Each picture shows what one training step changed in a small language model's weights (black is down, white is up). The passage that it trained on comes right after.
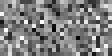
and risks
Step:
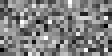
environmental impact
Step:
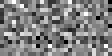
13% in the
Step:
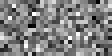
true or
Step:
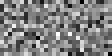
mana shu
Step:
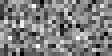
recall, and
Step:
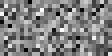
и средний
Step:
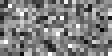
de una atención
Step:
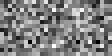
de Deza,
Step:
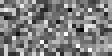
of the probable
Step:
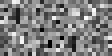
alunos não
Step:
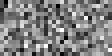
important clinical
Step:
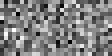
essential amino
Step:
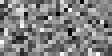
para realizar su
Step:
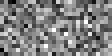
network analysis.
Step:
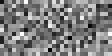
from exploratory
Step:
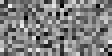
were measured according
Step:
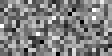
the detection of
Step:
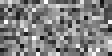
implications of the
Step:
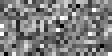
the path to the
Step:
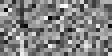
como recurso
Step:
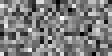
Academy of
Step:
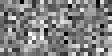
A dengue
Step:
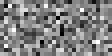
a model reliant
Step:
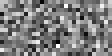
to the myth
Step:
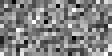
seeded with
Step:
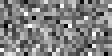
die vielen
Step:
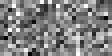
para resolver los
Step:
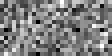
is itself a
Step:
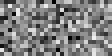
be capacitated
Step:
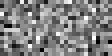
al te vaak
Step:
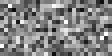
with simplicity and
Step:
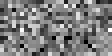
of clergy in the
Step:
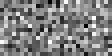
(Table 2)
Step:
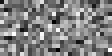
de interesse
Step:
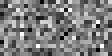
central é que o
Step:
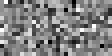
my property
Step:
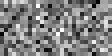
construtivos e
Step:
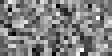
такие как
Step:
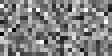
coloro che
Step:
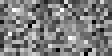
drank one can
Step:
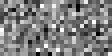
by persistent
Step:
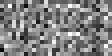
factors similar to
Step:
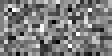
werd het
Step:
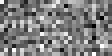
was more than the present
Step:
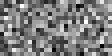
and habits can
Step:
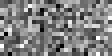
which impede learning
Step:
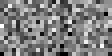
the generalized
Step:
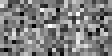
pain after
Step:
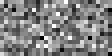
at the locations
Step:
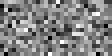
behavior and
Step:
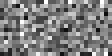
infância e
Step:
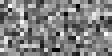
que vem se
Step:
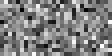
simpler form
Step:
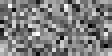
of effective public
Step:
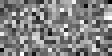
motivation. The
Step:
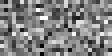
creating and implementing
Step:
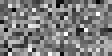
of the largest
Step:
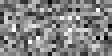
6, it is
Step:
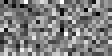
me han presentado
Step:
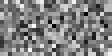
and exponential
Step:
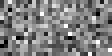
уровне. В
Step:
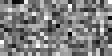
On the number of
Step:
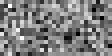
can be included in
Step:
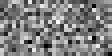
this methodology, a
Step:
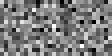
at specialist
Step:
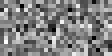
in salem
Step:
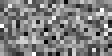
the topics
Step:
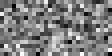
Highly significant
